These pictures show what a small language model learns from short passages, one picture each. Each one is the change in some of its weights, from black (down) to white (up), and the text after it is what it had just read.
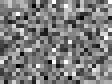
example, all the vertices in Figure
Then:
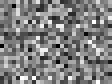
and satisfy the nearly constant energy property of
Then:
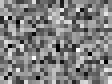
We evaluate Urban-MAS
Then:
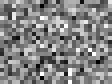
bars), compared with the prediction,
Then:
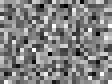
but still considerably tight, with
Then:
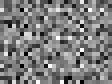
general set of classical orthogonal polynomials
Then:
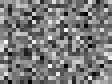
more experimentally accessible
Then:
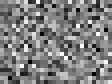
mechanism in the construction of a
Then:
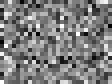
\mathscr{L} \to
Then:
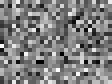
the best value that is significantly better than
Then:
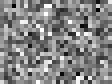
and $k_B$ is the
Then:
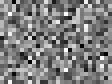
t_j \left(1
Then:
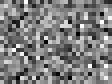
the Jordan normal form of
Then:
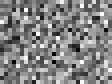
is a projector, which means that
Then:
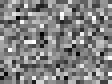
for each LOS. The
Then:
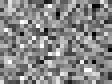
X_\alpha \rightarrow X$ and
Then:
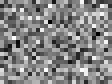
$G'\leq G$ is a
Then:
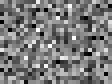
over diagrams with arbitrary number of
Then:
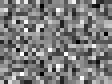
of underground measurement in China
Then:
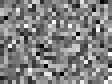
choice of $\ThePush$ that
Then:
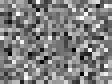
terminologies in this description, the same
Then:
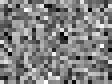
K. Takeuchi
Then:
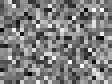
edits) to the entropy of user
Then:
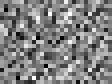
three checkers for a double point onto
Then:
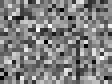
for the {\it in-degree}
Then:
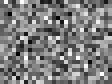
of weather forecasts
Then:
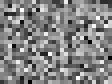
\right\rangle $ satisfying
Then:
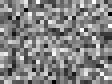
hypothesis does not hold, the size of
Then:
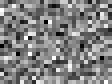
to a pixel size of
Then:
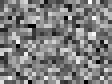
Transactions on},
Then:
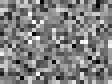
deceleration parameter should become negative in
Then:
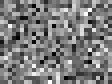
until the last step, $\varepsilon$
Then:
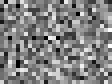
future values. The paper is organized as
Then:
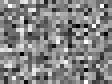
\rangle = HL^+H$
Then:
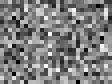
invariant ergodic probability measure of
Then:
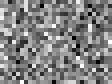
which was obtained in the context of pure
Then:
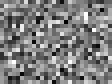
that the model can be minimal, when
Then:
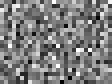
and a more general survey on the subject
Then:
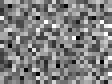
considerably faster than the second one.
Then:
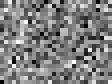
samples, and $N_r$
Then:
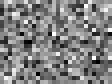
ordered counterclockwise in this
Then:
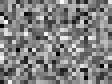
which automatise the embedding and
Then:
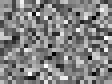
level, we have constructed a
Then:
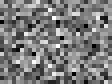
The article points out that it cannot be
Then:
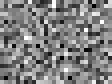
du. \end{equation*}
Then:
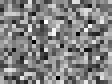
\end{equation*} where $\lambda
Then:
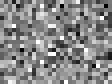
\item [a)] $\exists
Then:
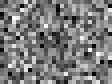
clumps. Accretion
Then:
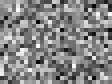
by four and the corresponding space group is
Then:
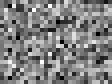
elliptic equations have Hausdorff dimension
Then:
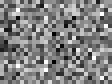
for high excitation number the classical result is
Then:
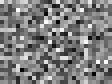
represented by unitary quaternions with
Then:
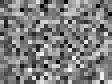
quadrics of the big
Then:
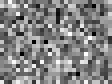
prove (\ref{nonzero}) by
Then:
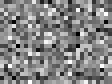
$\var$ suitably one can see
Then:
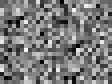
the the usual polynomial regularity structure
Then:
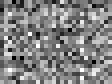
\hline \end{tabular}
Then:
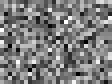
subgroups fail. What next?
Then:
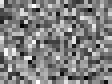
simplifies to \begin{multline*}
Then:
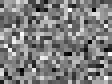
model by the channel $J/\psi
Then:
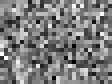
approach the wave function is broken into
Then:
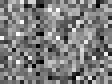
the PL imaging setup based
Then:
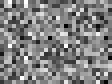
$ for all $1\leq
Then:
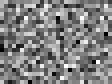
This is obtained by interpolating solutions on
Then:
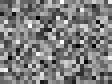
matrix elements known as the nesting
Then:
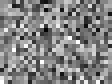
distance diverges for $\tau \rightarrow
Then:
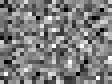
good sampling sequences. However, if the
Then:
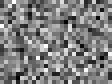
the choice of (modern)
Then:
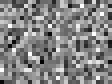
is a $\xi(t)\in
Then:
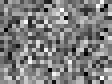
Gauss scheme with $s =
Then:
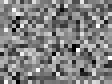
As one proceeds from smaller to larger
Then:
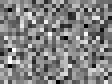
holds on some neighbourhood $U
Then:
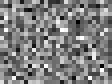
a grid of rectangular are
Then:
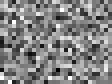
**Proof of Theorem 6:**
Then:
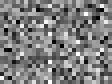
way as for the periodic theory
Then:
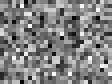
(for a proof, see
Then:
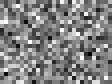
of contacts and a single dot between
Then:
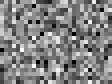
a bosonic pair we take as a
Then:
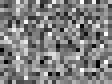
of the observed spectrum and deviations in the
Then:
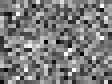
Furthermore, the collapse of the
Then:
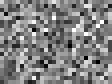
strength 'g' from the generator.
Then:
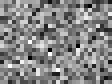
$\varphi^k$ denotes the
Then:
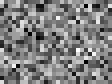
I_{dn}$, respectively. To compute
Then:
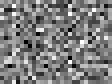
some limited special cases that do not include
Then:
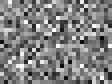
to this ``partial quenching,''
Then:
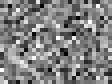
\( \Lambda \) in the geometric description
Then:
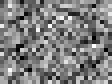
the \textit{OT}
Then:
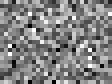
are of highest weight $$(m,
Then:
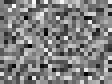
did in [1]), or to
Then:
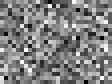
action of $\mathfrak{g}$ on
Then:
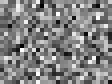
the number is thus detected to be
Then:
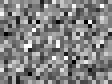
where the interaction is totally
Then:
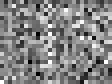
(I) \mbox{ and }
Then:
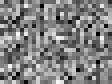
It closely follows the approach presented in
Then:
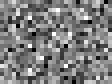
compute the Lagrange multiplier
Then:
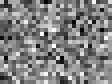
the same sampling and interpolating operators.
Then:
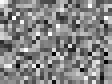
According to Mach, we do not
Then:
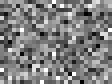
reasonable to ask whether modifications of
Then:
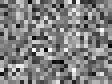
data, higher xenon
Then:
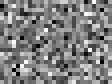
dissipation process. For a small bit
